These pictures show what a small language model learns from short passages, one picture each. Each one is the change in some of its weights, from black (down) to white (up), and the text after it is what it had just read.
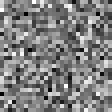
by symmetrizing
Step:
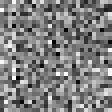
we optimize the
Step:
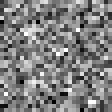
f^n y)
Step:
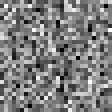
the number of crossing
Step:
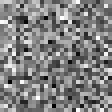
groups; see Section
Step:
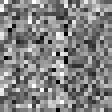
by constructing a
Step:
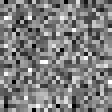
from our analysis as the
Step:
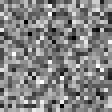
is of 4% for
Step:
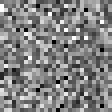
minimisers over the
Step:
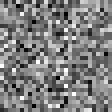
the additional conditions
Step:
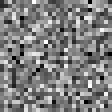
| Power |
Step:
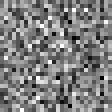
of some of the corresponding
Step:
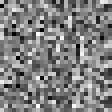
at room temperature
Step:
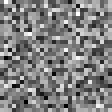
data sets are
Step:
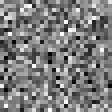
quantum field theory for
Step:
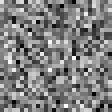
the present setting is
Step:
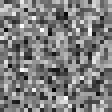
closed trajectory is
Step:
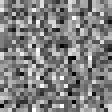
consider dividing
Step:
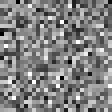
sections in a
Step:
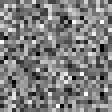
of the crossover parameter
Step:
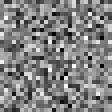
by the above algorithm
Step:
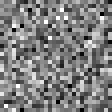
bunch crossing
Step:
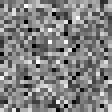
which is called the
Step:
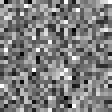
term for the component
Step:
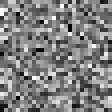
at $t\sim
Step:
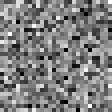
1 and case 2.
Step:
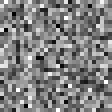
according to
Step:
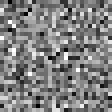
\g$ as a
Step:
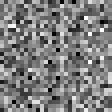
as there is some
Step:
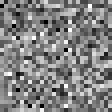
consideration. A different
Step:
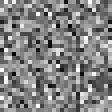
p(y)$ for
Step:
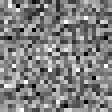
\and Conformal
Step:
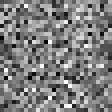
that is defined by the
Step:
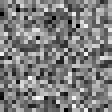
natural map defined by
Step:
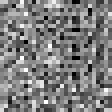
truck and
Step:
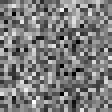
an extended
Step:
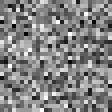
A \bm u =
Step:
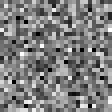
is a scalar
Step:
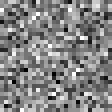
always observed
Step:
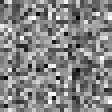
can be written
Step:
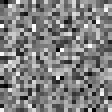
as in \S
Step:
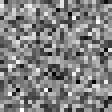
members. This
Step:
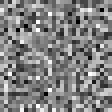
rank approximation of
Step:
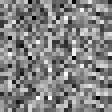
and found the results
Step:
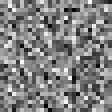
for the first time observed
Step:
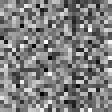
of quench data
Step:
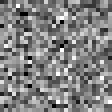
can show that solution set
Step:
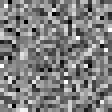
is a topological
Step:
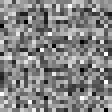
avoids the
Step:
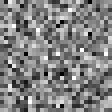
included within two
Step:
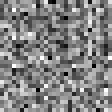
mass chain.
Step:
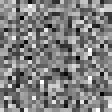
second stage. For
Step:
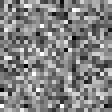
one of which contains
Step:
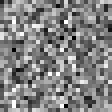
bus 1 with
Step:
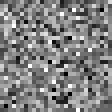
$S$, it is
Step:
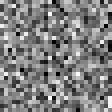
It is noted that
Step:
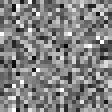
in (axis
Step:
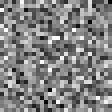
to zero transverse
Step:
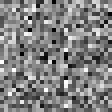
others. For
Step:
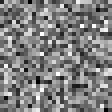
to $[\lambda,
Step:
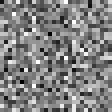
characterized as follows:
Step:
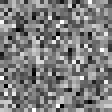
in coupled
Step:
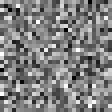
at changing the
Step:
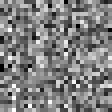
operators used in
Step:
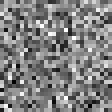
of regular solution and
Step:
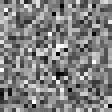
examples of such
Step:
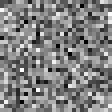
all $a \in
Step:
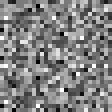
a compression
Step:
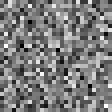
the small size of the
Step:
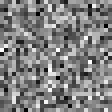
that the approximate
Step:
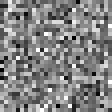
of the LQW
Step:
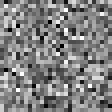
$\circ$- product
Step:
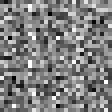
transport in
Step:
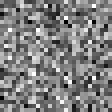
very valuable which can
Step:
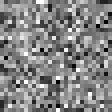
The monotonous
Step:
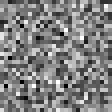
a monopole
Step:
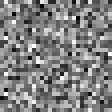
high (see Table
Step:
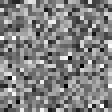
iterative process.
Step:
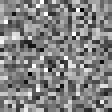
Melo et
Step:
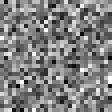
through a vertical
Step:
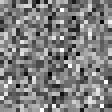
of divisors
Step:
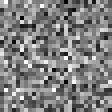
added to the vector
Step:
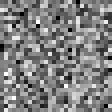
to compute how the
